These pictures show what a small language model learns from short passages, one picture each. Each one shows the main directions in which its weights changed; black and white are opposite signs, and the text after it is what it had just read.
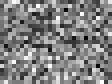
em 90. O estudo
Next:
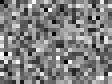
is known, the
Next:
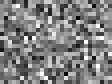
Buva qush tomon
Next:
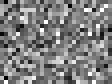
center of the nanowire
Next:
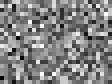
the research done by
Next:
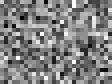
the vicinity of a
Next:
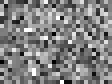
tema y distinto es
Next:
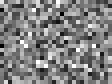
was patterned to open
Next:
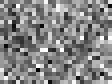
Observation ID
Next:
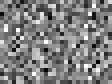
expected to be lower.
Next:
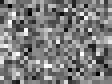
на зміни).
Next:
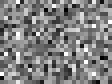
gudang dan setelah
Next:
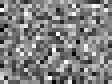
opção gratuita e
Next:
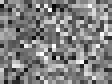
naturalización de la
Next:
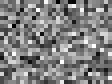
the perturbation with the potential
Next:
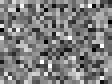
modulation of 18\% with
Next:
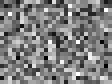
é bem diferente
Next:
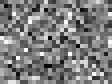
відповідності з
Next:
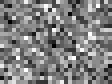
$\sim$15 less than the
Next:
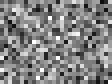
Thomas, Len and
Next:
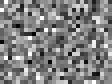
us, for the first time, to
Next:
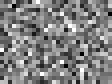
of the plot the corresponding time
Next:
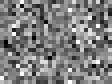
\end{figure} The temperature
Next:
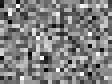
maximum wavelet
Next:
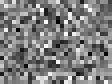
sobre as varas de
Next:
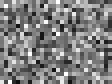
standard deviation of
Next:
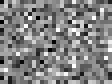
and photometry from
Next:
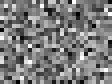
and averaged state space models
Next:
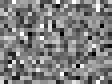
ruslar zulmiga
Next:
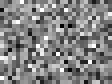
is its extremely small
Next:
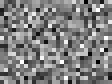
beim Lesen der
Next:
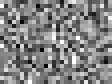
(dashed line)
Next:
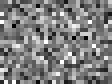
includes a variation of the quantum
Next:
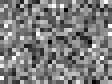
selon le statut de
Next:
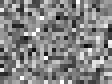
for the eight previously
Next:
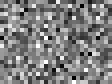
va avlodlarimizning
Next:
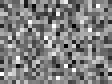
that we set $v^i
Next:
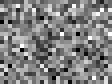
APPCC foi
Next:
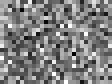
is a group of few
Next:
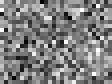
fluid. Two independent
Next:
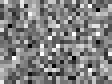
to successfully
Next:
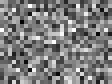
this subsection we derive and
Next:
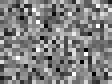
improvement ($p <
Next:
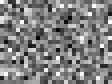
учун узоқ
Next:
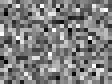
the typical pattern for
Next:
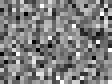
previous paragraph, for
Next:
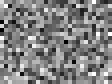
of the individual
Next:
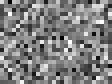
une demande d'asile
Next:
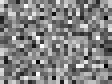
proiect de document de
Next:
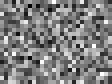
the polarization and a factor of
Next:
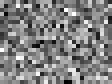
error bars. The second
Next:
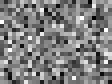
will focus on the large
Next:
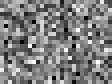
positive operator valued
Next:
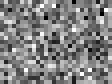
converges very fast
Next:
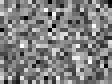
bare cutoff. The
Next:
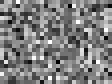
$ is guaranteed by
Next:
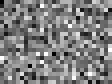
non-radiative decay rate
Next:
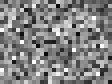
va ularning oldiga
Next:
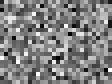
performance in computational time
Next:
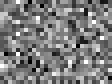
one another, we define
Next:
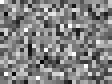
the works of the author
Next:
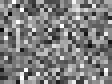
group's actual or
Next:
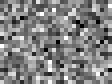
AI~Cores are
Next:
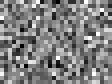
shundan (yagona
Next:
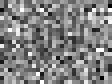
If so, these white
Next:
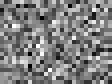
show the total molecular
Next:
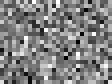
& \nodata &
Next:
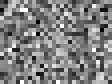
among samples,
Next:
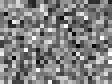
hech qachon halol
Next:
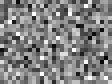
por venir, un
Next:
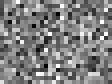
no conhecimento que
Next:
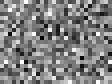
to the laser penetration
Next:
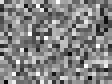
as well as low resolution
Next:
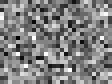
a temperatura e umidade
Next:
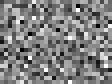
kuni Birinchi
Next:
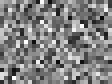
semiconducting or
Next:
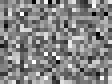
ways. To get a
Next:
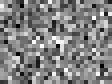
model for quantum field theory, we will
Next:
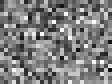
derived inclination and
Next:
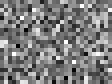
in our lab, and
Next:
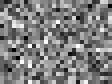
on this observation, we now
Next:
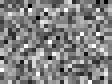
images throughout
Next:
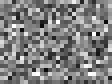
ability to adaptively
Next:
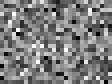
ва Giren Belt
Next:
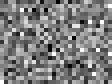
takes little
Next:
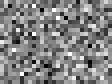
to the $\delta c/c
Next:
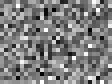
in the most massive
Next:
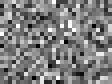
itself depending on the local
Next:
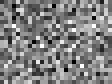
the telescope
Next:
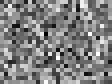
at different observed energies. For
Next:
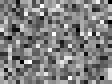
results from a study of Cyg
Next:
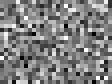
thick lines represent
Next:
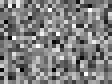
and d) test management
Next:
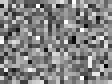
suivies des parcs
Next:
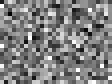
Meike List,
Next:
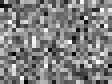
⁻ T 1 pH
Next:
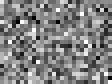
turn are influenced
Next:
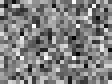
Ruta Numero de
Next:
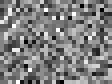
yondashuv asosida
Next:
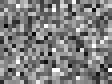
certain directions in the
